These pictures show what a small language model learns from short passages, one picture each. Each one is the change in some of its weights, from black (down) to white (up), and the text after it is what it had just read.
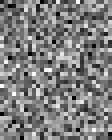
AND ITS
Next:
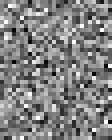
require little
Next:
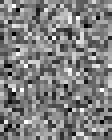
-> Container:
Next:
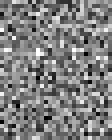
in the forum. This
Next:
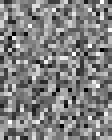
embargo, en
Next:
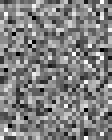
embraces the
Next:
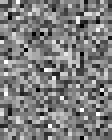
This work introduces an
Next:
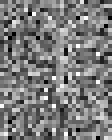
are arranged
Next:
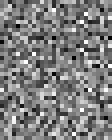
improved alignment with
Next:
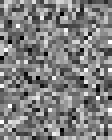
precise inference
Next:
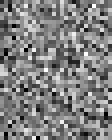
the exciting star
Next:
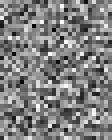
Trata-se de
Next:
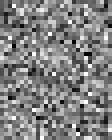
cotidiana e
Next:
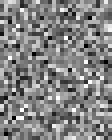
de criminales
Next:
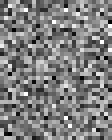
of the items.
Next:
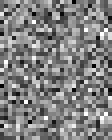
combining all ten
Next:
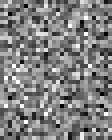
dominan warna
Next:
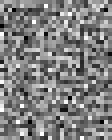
Índice de
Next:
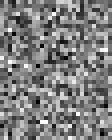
regarded as a small
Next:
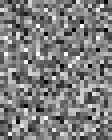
were used to compute
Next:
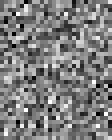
riesgo de
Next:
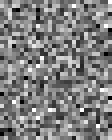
position in public
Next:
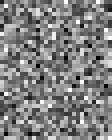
limit of low temperatures
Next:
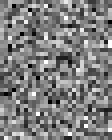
Asia Pacific
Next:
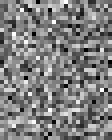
systems use ERP
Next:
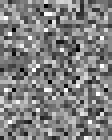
The stepwise
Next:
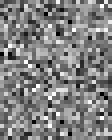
results to ML models
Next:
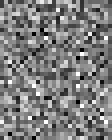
most similar binary
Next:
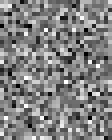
4] to composite
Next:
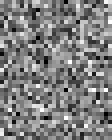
of the interaction function,
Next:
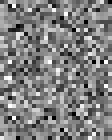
$R$ can be
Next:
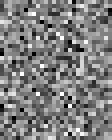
(modeled by
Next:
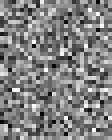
the measurement error
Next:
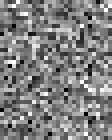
realizing these relations
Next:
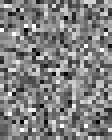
do montante dos
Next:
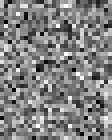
original environment
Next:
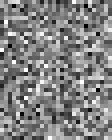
follow directive principles
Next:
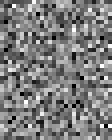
atender a estos
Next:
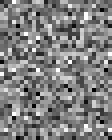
la Faculte de
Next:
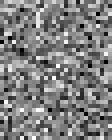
project lies in the
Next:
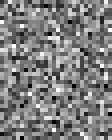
from deeper to more
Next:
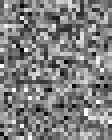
saving for the
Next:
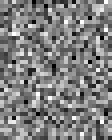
Does life
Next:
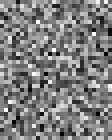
source, or search
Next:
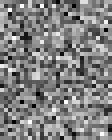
al orden,
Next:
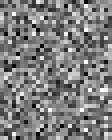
conventional and
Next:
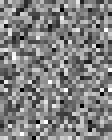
mass of our grid as
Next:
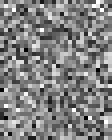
intestinal pode
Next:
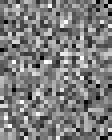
rígidos para
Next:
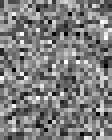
significant for each group of
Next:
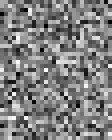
that are characterized by
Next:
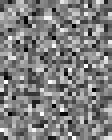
estimate from the
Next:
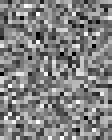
evidence supporting
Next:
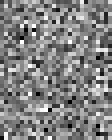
del cauce que
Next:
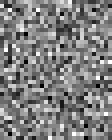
input data on the
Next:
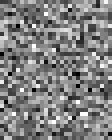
Similarly, the
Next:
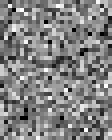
the question:
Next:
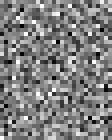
important decrease of the
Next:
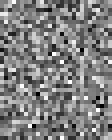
uma estrada
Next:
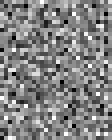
adult stages of
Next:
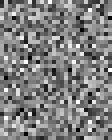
a non-linear
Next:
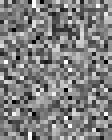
of the annual
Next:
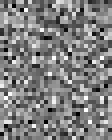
come in two species
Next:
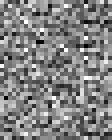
suggestion for the
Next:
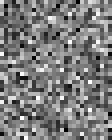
de um veículo
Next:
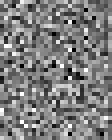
(indicated by an
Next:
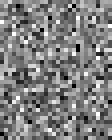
times needed to
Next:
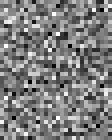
may be considerable. We
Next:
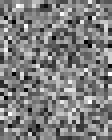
a divulgação
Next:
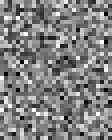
few TeV, while
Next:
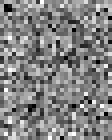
povo molda
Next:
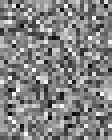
the thermal production
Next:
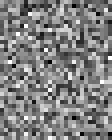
them, because positive effect
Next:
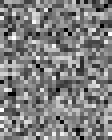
Finally, we
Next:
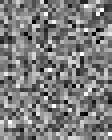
SNEP provides
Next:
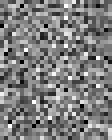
Hadith, in which
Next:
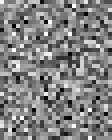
that helps in
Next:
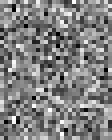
doet zich vaak
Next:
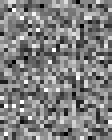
present explicit calculation
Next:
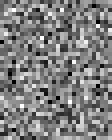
mistreat the
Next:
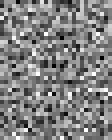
be a comment object
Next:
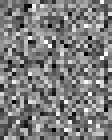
a complete depletion
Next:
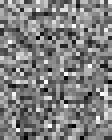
and vulgar
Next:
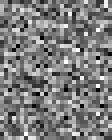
prime minister.
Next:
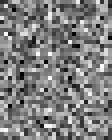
The concatenated
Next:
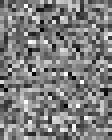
been experimentally observed by
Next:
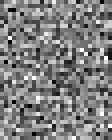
caregivers of
